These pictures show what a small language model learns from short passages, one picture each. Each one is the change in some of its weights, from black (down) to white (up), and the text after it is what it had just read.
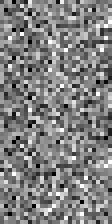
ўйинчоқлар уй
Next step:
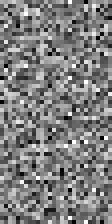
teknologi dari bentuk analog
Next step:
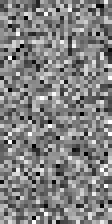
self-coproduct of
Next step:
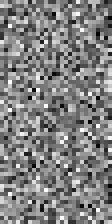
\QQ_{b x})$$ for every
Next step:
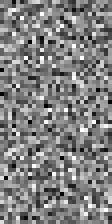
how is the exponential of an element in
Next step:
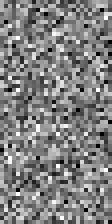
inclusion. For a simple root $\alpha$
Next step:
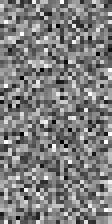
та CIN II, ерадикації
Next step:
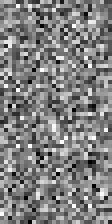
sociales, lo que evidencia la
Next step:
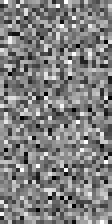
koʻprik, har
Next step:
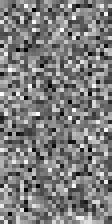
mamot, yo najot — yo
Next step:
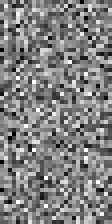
In Abbildung 1. sind für
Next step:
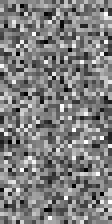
pertimbangan tertentu.
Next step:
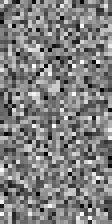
\cite{Mo77}) combined
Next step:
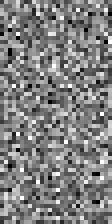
з об'єктами реального
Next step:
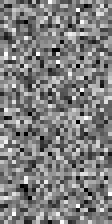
o'quv dasturidan tashqari
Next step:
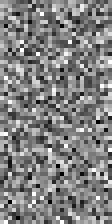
$x>0$, then the regularized
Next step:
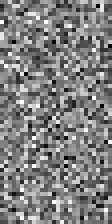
to $\C^+\cup\overline{\cal
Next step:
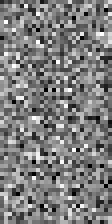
sathi o'zaro ta'sir
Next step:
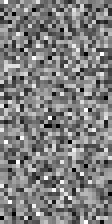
St. Gallen AG,
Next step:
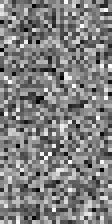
product in $\langle y^{n_2}
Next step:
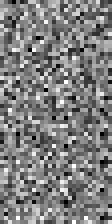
Let $\gamma^s_j$
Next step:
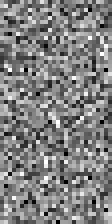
establecido. Realizar el
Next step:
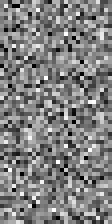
kleinian groups, their limit sets and
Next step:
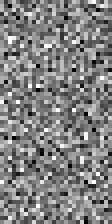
veces más probabilidades de tener
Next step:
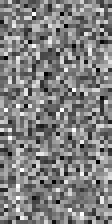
should be pushed to higher order
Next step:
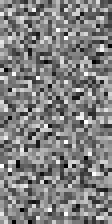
las características del problema en
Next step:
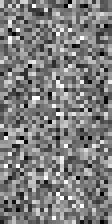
bo‘lsa-da, ularni
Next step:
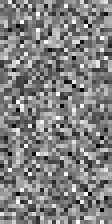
derivative of order $p$\,: \be
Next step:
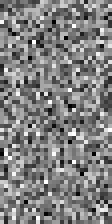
saturated fusion system over
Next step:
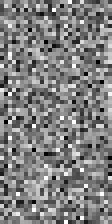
\begin{bmatrix} 0_C & 0
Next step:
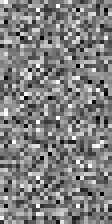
fanlarini o'qitishda
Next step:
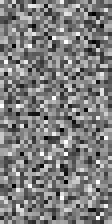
barreiras sociais e
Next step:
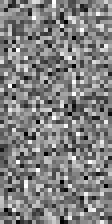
taking into account the Remark
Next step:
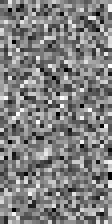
the $j$th partial sum of the
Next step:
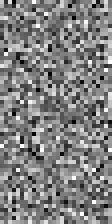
well-known that the Chern
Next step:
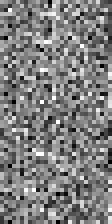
площади региона На
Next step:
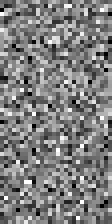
and Related Problems:\\
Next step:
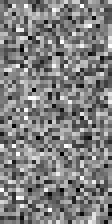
real 3-dimensional commutative algebra having a
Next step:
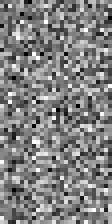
RESUMEN El presente
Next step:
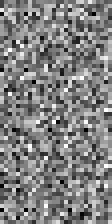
água potável,
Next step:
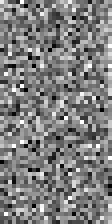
\end{equation} We can do it in
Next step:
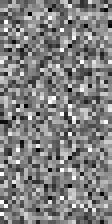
otros, han sido utilizados
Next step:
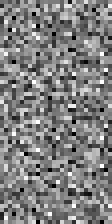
menunjukkan daya hambat
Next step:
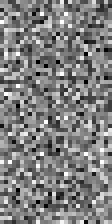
tog‘ oldi hududining
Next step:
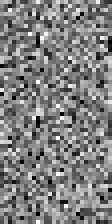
градостроения, основные
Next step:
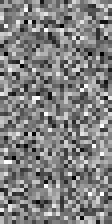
va matnni tushunishga
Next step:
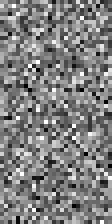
structures. It is interesting to note that
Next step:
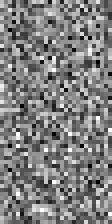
Lemma 5.1 and Corollary 5.2
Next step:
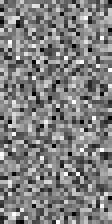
which admits non-trivial symmetry
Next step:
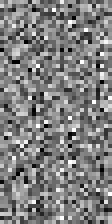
kadrlarning bu sifatlarini
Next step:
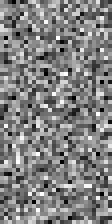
Let $q$ be a prime power. In
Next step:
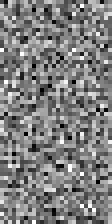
odd) or the logarithmic
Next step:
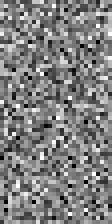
where $\bar{\xi}$ is a constant such
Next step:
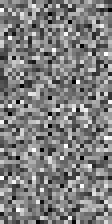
și analizează trei
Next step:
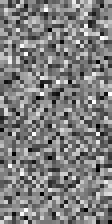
signal. In the future, we
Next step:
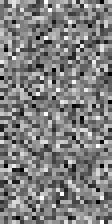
a pair of arcs of the form
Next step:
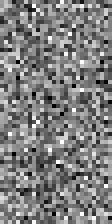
toddler* or minors or
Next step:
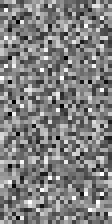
perseguida depois da
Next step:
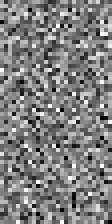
rest of the n-p eigenvalues
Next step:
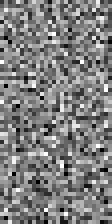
Bruck decomposition with respect to $\eta
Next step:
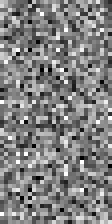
$1_s$ denotes the identity matrix of
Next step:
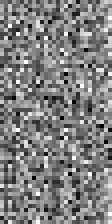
\right| \to 0,\quad
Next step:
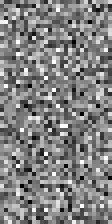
If this holds for all $i$, then
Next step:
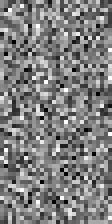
қилиш, хавфли
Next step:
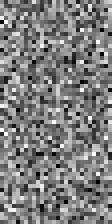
singular point in $M_v$ that
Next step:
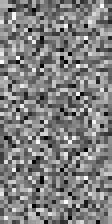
amaldorlar tavsiyasi va
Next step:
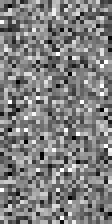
відновлення державного
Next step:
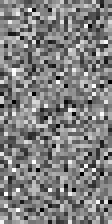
didominasi oleh
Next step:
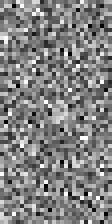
moliyaviy instrumentlardan
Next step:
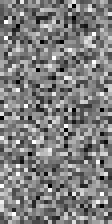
scales via $\Delta$-integral has
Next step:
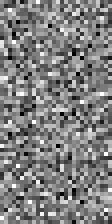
– без ориентации на
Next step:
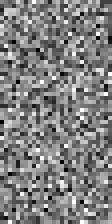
Education in the region 0.10
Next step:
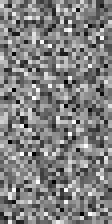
ijtimoiy faolligi,
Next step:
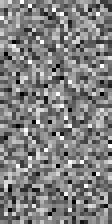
$H$ which occur in this case.
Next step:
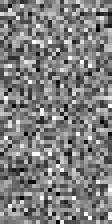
к родине; преданность
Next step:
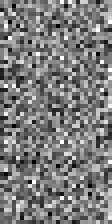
модерна, с ее
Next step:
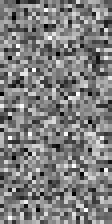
garçons, amenés à
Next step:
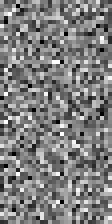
diagonal matrix $A\in
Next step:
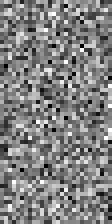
а також технологіям
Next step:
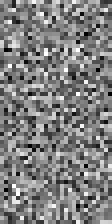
Iconography / Theme:
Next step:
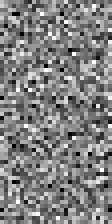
$k$-volume of the typical
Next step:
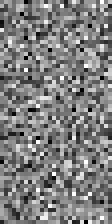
la evolución reciente de las
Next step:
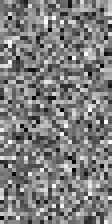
e instaurado en la cultura
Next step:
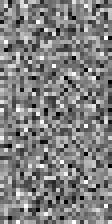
of all integers. The modulo operation
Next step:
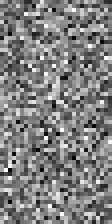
since the breakthrough work of
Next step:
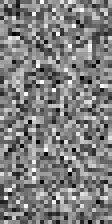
bo'lsa, kichikroq
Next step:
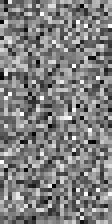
que tem o intuito de desenvolver um
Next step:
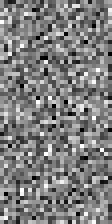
a discriminação legal. A
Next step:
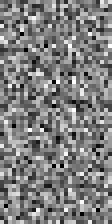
completely analogous to the proof of Proposition
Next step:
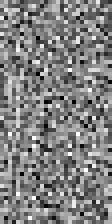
almost all} known transfer functions
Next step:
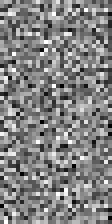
основе составила
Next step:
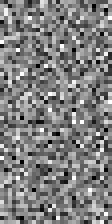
apartment houses and other real
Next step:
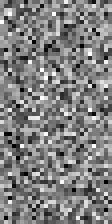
como a equipe de Conrado
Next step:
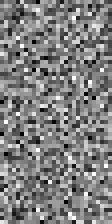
segunda simulação, Fig.
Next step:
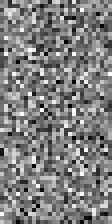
grammatik sistemasida eng
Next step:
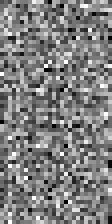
V_t \rangle \end{equation}
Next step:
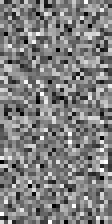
um ritual funerário
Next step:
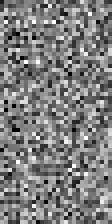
Cucina Gabriella
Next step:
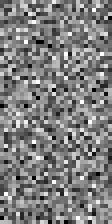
such spaces (up to scaling)?
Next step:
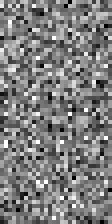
mezonlari, ularning
